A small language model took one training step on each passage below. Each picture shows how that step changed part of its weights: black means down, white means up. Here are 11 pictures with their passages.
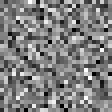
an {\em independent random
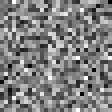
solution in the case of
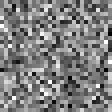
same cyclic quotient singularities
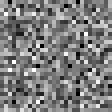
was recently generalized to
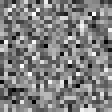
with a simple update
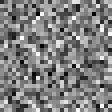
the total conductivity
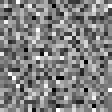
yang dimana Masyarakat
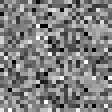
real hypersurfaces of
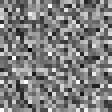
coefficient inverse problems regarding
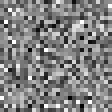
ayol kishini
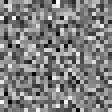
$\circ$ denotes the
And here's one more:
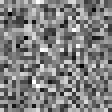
скорость в
